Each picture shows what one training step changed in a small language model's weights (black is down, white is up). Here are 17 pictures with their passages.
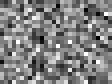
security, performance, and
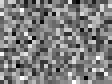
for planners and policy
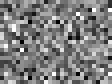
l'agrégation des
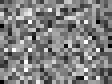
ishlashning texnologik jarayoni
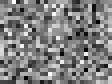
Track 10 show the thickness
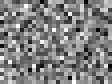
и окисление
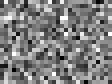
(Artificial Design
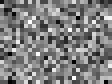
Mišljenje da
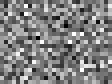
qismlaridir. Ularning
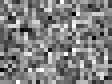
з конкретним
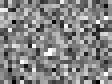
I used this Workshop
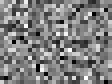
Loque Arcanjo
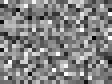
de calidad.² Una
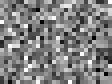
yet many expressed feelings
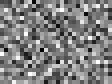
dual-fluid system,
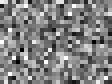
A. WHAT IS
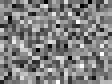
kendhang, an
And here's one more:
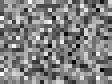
of Microclimate within
